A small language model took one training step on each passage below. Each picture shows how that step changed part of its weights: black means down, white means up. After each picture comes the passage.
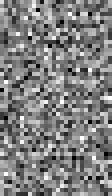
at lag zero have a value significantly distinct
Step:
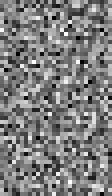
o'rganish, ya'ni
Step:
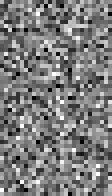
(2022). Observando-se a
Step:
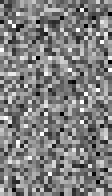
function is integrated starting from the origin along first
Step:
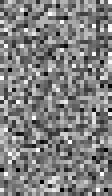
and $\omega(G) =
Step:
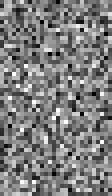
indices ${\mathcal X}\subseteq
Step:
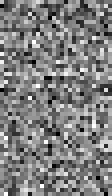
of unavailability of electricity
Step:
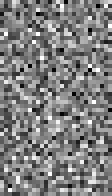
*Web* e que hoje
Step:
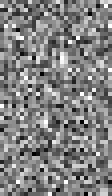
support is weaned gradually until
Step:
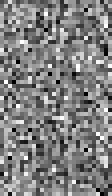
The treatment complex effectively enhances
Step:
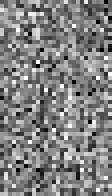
file. Actual Results
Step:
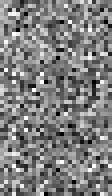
μπορεί να
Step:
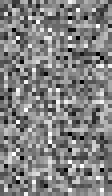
\qquad \textrm{and} \qquad
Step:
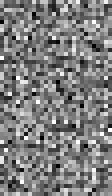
ahí y KiliKili le
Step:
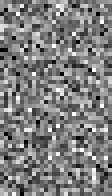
Yer usti majmualari va
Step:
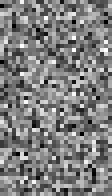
2017). Temperature is an important
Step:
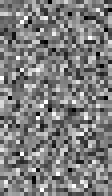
infection (URTI), along with
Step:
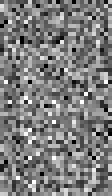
improvement of massive amounts of
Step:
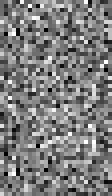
данных и остальных
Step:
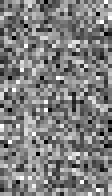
shell biochar played a critical role
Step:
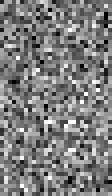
on determining/estimating the values
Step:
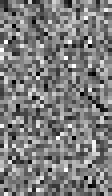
that this is a single-patient
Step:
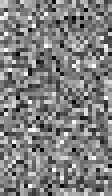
process begins; - e. The component
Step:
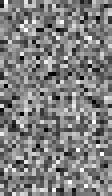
a crashed flight. In this
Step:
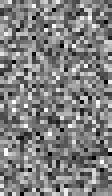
most significant problems in data communication. So it
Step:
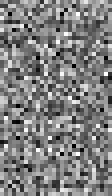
wijzen ook andere
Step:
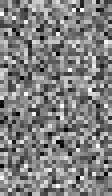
and so $m\leq 3$. Since
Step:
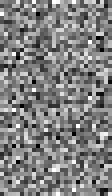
20.4% and very good in
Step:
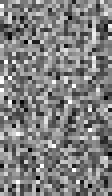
that high ownership concentration may lead to
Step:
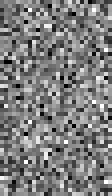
matrices $\msc S_\Gamma$, the
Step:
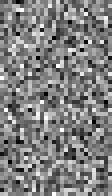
yielded an overall mean of $M =
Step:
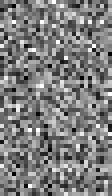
werkloosheid; -
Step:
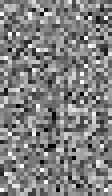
time, and the $\sigma$-algebra
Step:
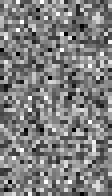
as responsabilidades como as oportunidades
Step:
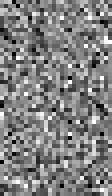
fixed parameters $p\leq\frac
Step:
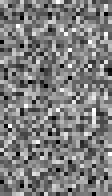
оказать своевременную
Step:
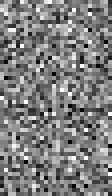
and by \cite[Corollary 3-3
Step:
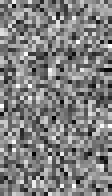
programme (grant no.
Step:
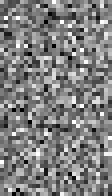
egiluvchanlik (bir
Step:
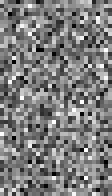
analysis. In the finite dimensional case, a
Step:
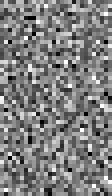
wreath product of $N$ by
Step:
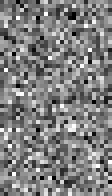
pedirle disculpas,
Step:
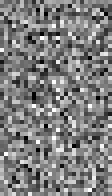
kunda merkantilistlarning fikrlari
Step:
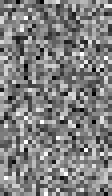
is the open unit disc in ${\mathbb
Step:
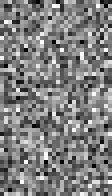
$H^\ast M$, we get a
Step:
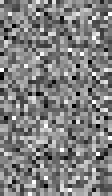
n+k\quad even\\
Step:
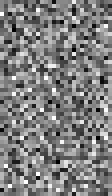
of the exponentially convergent
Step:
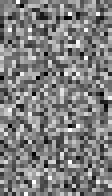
{\large \textbf{Abstract.}}
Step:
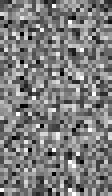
alcohols. On adding
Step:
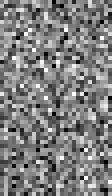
finiteley generated group}, Israel
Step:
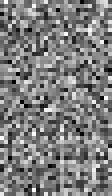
Clusters rrp Q}
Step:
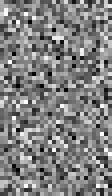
of L2 pronunciation in
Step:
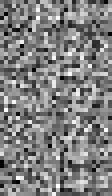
vivência de cada ser humano,
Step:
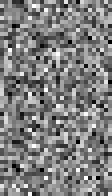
Research conducted on the zinc levels in
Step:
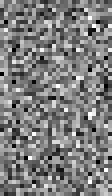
the main takeaways. - 1.**
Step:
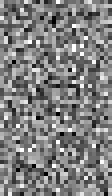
dock. The system is intended
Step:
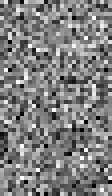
significant, with a certain significance
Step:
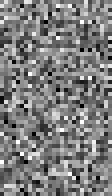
(patrons) - b.
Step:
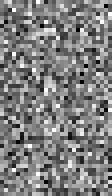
remove the NCII content from
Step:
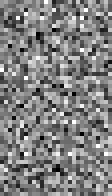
K$. Definition. The set
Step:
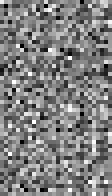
даги Q_u, Q_i
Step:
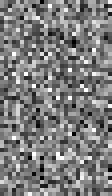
BIC el Auditorio Nacional
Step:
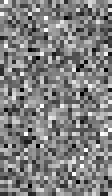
the journals for longer than
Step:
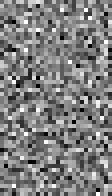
last term in the coefficient for $\phi$
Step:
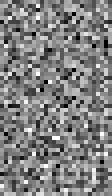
se ha convertido en un
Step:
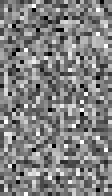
of the theory. \section{Linear
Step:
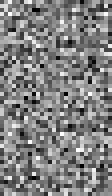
y adecuación de las dimensiones.
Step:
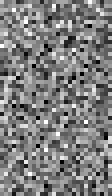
on the fly during the training process.
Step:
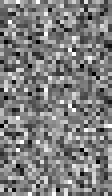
possible to pay tribute to Edgar
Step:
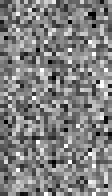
дарк намудем,
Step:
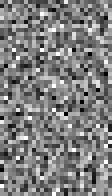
aiming to foster the development of
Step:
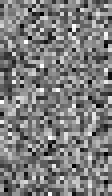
auf das Althochdeutsche
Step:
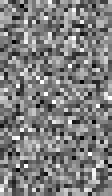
is taken over blocks $E \su
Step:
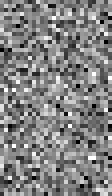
the discovery that many youth now
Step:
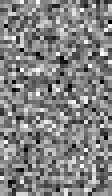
the unit conversion factor (EJ
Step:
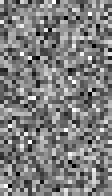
$A-A$- bimodule
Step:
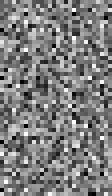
chiqarish jarayonlarining samaradorligini
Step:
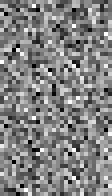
penelitian ini yaitu
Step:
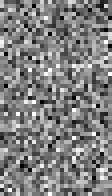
die Interoperabilität zwischen
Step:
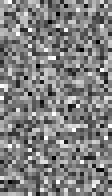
o encostramientos, que
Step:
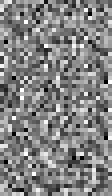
and this situation had a great impact on the
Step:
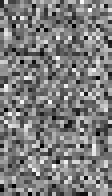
have been written on optimality conditions for problem
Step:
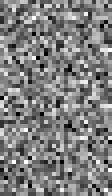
to find $n$ matrices in
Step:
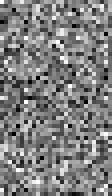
units pairwise commute (see
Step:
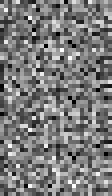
Microbial examination procedures -
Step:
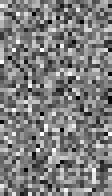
– Estos datos encajan con
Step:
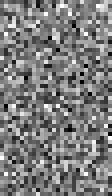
by the EAU Trauma
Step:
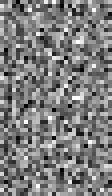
va barcha xo'jalik
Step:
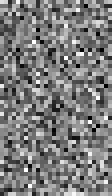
(CNS), na Recomendação
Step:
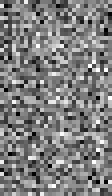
- Falta de apoio dos
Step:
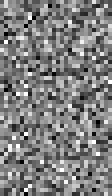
to Engelhardt,
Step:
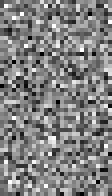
domestic animals. It was found
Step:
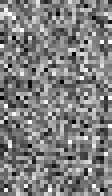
get an "inform" ACL
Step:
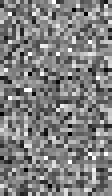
– Національний заповідник
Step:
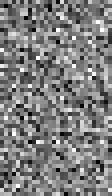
Polsce. Fig. 2.
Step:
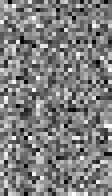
tests and medications, and is
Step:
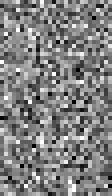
selecionados para análise da
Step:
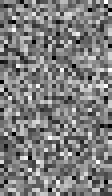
urmele de palme în
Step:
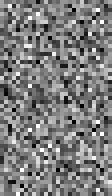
4. Darasepti,
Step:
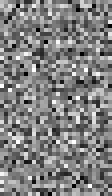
um complemento? E 1 Através
